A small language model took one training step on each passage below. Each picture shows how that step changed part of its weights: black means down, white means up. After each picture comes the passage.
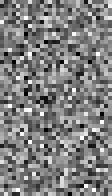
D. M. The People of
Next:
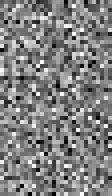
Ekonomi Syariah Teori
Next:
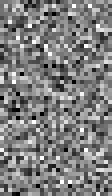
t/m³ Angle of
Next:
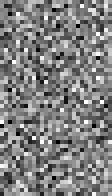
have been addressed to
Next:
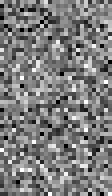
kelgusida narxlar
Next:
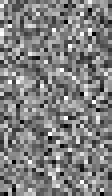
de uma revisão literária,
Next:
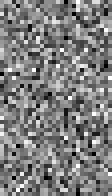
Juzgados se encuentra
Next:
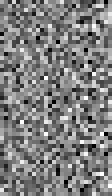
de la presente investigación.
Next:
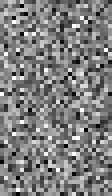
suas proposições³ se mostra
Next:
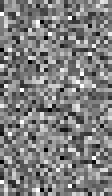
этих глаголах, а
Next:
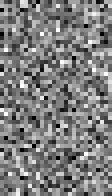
стратегії розвитку освіти України на
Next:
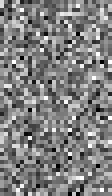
considered in the article and
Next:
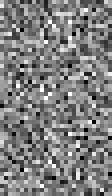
segnaletica criminale – ma
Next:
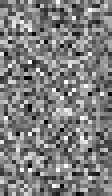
30 km/h, jotta
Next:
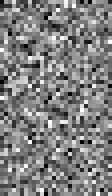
iqtisodiy samaradorligi o‘shishi uchun
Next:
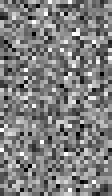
positive effect on brand
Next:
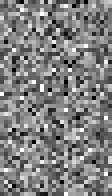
a fazer com que estes
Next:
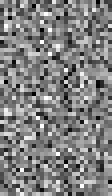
*Формування соціальної
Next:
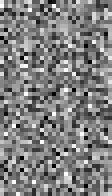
Abzeichnungen dieses
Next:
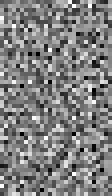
tamaki - (ruscha,
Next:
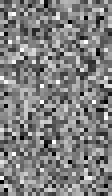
environnemental des
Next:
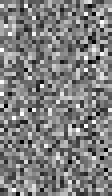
of Australia,
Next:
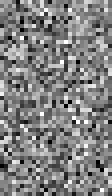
os quais se pedem
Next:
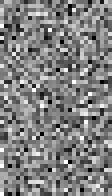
la comunidad que cuentan con
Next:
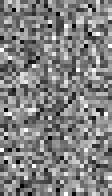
celulite. *Revista
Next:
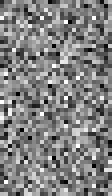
particulier en raison de
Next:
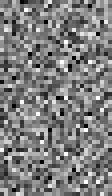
com pessoas diagnosticadas com
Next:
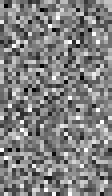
cleaning of closed
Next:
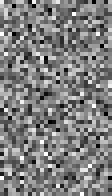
successful use of
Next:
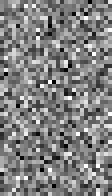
gestaron ideas que ya se
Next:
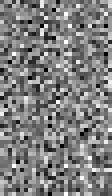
training. It has been
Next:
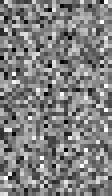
Bahasa adalah satu sistem,
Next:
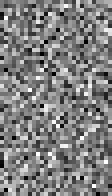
möglich ist. Durch
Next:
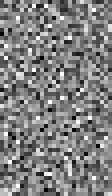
своей упругости,
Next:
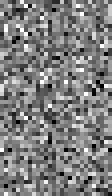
sale, atât cât
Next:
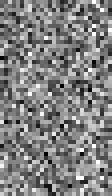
Científico: Dr.
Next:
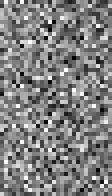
o'quv dasturi,
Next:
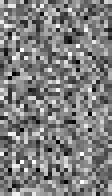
uchun istalgan vaqtda,
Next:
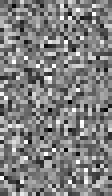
yagona nemis tadqiqot
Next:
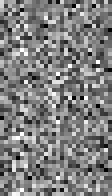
"Tuyaga yantoq
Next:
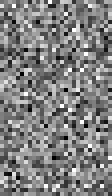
sekundaire groepen werd
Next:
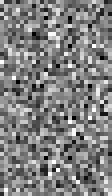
ishlari amalga oshirilmoqda.
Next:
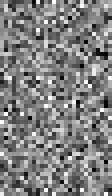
он открыл собственный
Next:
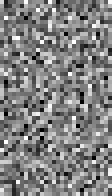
вложения в АПК.
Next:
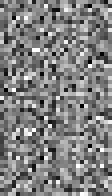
THE ROLE OF A MUSIC
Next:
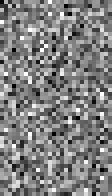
средств, используемых
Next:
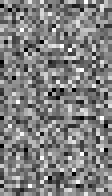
como la participación activa, el
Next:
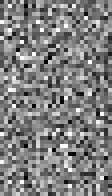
realizado el diagnóstico a las
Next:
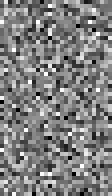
yaxshi ekanligi
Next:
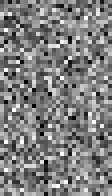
2. Различия между
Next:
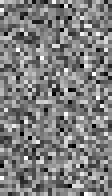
de precarização do trabalho. Quando
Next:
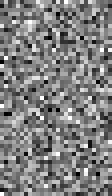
эмас, балки
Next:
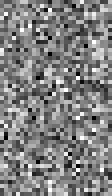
materii organicznej oraz
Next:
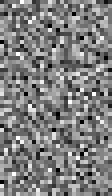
apariția situațiilor de
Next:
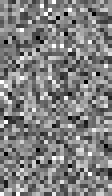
aplicação efetiva da Lei
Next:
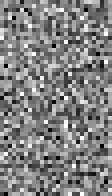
lingüística que expresa la
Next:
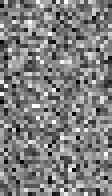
эмаслик ҳолати ва
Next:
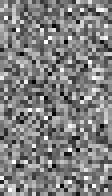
bronnen die ze willen
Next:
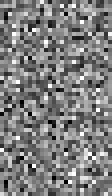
merangsang daya pikir
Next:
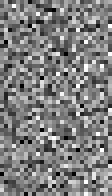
Journal of Research in Social Sciences and
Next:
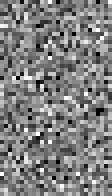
International License.
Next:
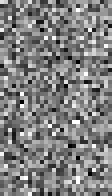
al. (1999), identificaram
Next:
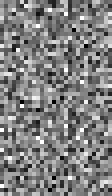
parte exterior es alisada y,
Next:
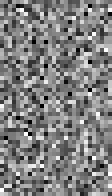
va texnologiya. – 2013. –
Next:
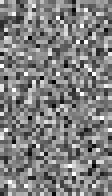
tenglashtirish kerak. Suv
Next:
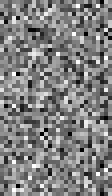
Xo'raki va desert
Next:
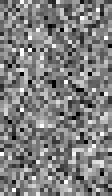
modo como espaços de
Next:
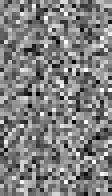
on the topic of creating a
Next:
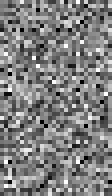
maatregelen kan treffen
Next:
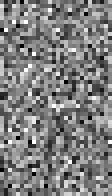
oshirish vazifalari belgilab
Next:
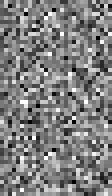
zawarcia ugody,
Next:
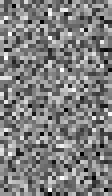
под ред. Лаврова
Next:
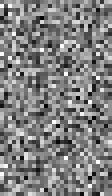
manera vencer la primera
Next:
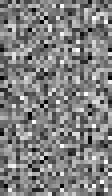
6. Xodjayev
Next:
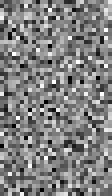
V. Aho, Ravi
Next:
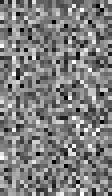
dibawah KKM,
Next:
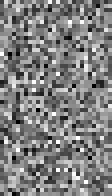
va semantik bog'liqlik
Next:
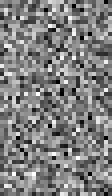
G grafigining tepalari
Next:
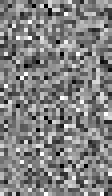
возникают вследствие
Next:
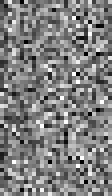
улар ижтимоий
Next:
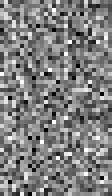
gris y reflejos
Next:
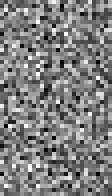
Între timp,
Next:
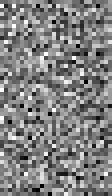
horizontal permite
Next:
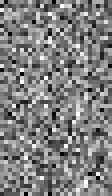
mucho más presentes de lo que
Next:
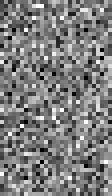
koşullara uyum
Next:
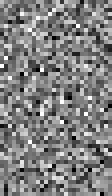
духовная основа, представленная
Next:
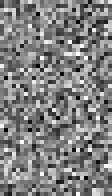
em "Instalar" para
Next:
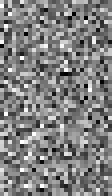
химических индикаторов
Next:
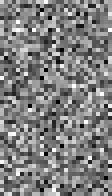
A. The Influence of
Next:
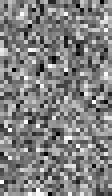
de obra liberada em
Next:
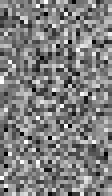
dynamique de la réussite
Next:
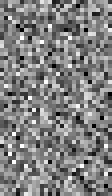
torno de suportes de
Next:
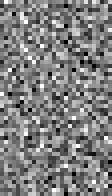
direccionaron a los
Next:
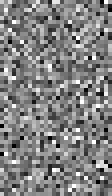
= 25 en cada grupo)
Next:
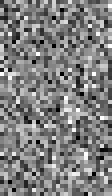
din bugetul de stat și
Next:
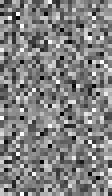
Л.А. Лыковой.
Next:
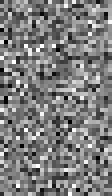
estresse em comparação às
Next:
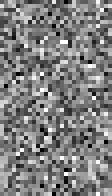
современному искусству –
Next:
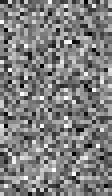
diesem Punkt der
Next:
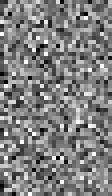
escolas do Distrito Federal
